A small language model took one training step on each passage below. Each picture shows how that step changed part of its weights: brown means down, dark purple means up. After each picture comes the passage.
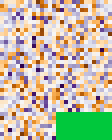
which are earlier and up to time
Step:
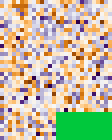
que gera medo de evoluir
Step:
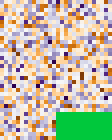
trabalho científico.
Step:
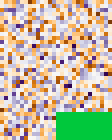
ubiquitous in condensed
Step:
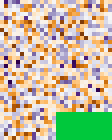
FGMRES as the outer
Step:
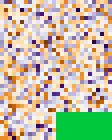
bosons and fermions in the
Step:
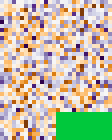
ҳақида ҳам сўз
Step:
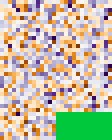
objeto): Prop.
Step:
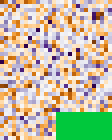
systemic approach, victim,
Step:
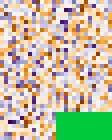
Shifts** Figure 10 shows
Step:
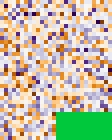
una antigua discípula de
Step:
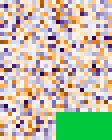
``lost'' International Conference
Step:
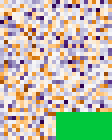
ва ижро органларининг
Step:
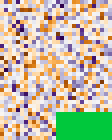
to limited data. We remove
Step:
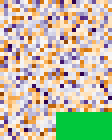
and still be counted as in a
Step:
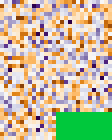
Немов – Вестник
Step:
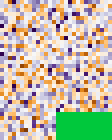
María Camila. 2017.
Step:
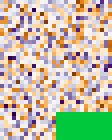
200. The full circuit is
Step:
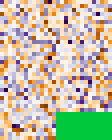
and B\"acklund transformations for
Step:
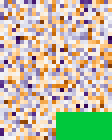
ulogu u sklonosti
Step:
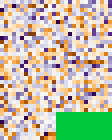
наблюдалась и по
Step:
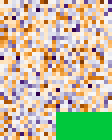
\toprule & Bicubic &
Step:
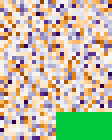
$\sim$11,000 flat spectrum
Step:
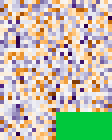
va shifoxonalarida sifatli
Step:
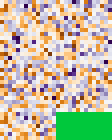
межнационального общения
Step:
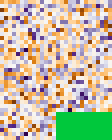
without relying on complex processes.
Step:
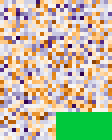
temelli bir aktivistten
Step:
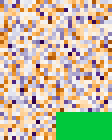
bands and for total solar
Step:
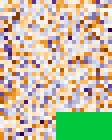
the tube length increases, the
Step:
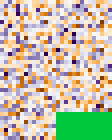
dass die Bewältigung von
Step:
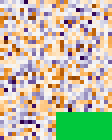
mostly for inclusive single and
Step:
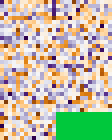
'Established population
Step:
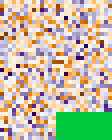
e aqueles que não tiveram
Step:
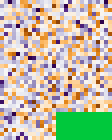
etiladi. Mazkur
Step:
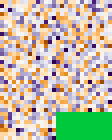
Khakimovich professor,
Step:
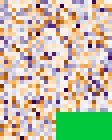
puede determinarse este
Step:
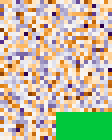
strategy, supporting three
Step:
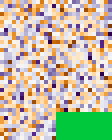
counter system located between the
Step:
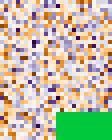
extends radiance fields into medical
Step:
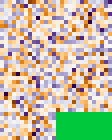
sean una realidad palpable para las
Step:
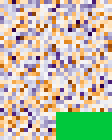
ul. Reymonta 4,
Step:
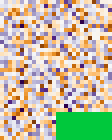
transit depth $D$ and the
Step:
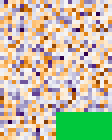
\rho _{A}\mathrm{c}
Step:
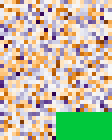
testemunhos de sua
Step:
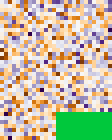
10-12\/} variations in the
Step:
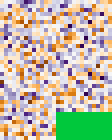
a esta, inclusive, um
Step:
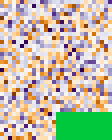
calls to evaluate the
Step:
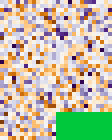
art. 35 ustawy
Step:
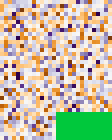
is to consider one parameter families of
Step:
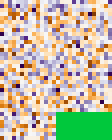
(counterclockwise side)
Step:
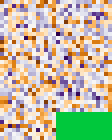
micelle behaviour of
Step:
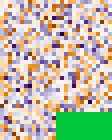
loyalty within groups
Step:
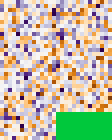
of uniform heating allows for the
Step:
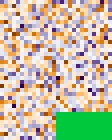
\sim \left( \mathbf{1}
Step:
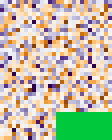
ta'lim oluvchi uchun
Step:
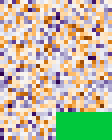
sergilenmiştir. Dans
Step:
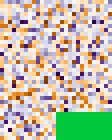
al. recommend a matrix of
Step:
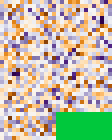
foydalanmayman degan
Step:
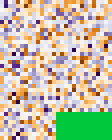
appears to confirm that
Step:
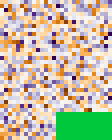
como lo concluye el estudio
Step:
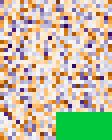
this is due to matter being the
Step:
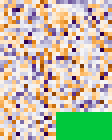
учащихся поэтического
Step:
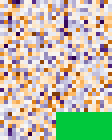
к поверхности изделия -
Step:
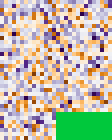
умовах війни.
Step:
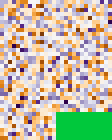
der negativ geladenen
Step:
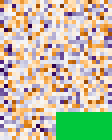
and the health care system.
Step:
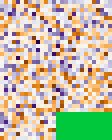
Section 7 for complete descriptions of
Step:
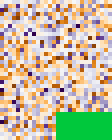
policy classes identified in
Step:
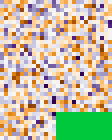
$D\times D$ is defined as:
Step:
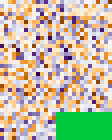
their uncertainties. The fit of
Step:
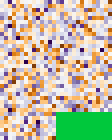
attributes; the structuring of
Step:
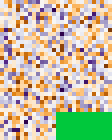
the in-time integral of the
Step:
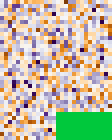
potential of the sample. Holograms
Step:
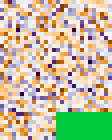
{\it RXTE} observation) and
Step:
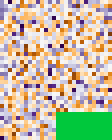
convento. Tra questi
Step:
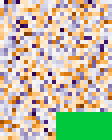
counterpart to Sgr~A*,
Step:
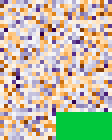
\begin{equation} E(k) \sim
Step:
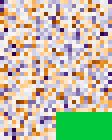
o'qitishda zamonaviy
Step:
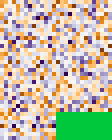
impose a fundamental limitation to
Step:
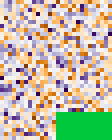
profilaktika, oraliq
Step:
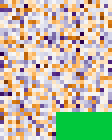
“realiya” kabilarni
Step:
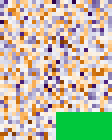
large exchange field \( H_J
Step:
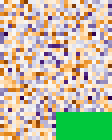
single zone radiation matter coupling
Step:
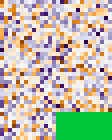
і *S*), що не
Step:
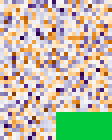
социальный опыт,
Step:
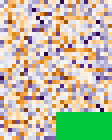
derman e Ez dê çime
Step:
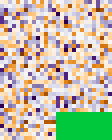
umumiy hajmi 2020 -
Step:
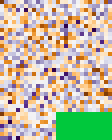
negligible. Thus, we
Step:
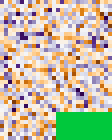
the object can be approximated via
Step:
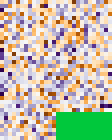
- "boshqalar hisobidan
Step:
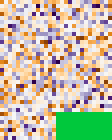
pulsation is detected. For this
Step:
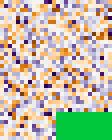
va sifatini oshirishga
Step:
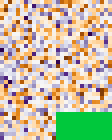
ANE Hierro FL009
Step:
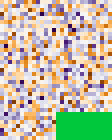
chemical potential or magnetic field is large
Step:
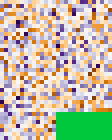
dalillarning aniqligiga
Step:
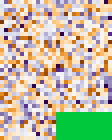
to account for the half
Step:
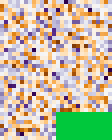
légalité »,
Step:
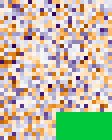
Banyuwangi E-mail
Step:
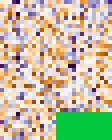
реальным с помощью
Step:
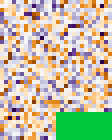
високого рівня
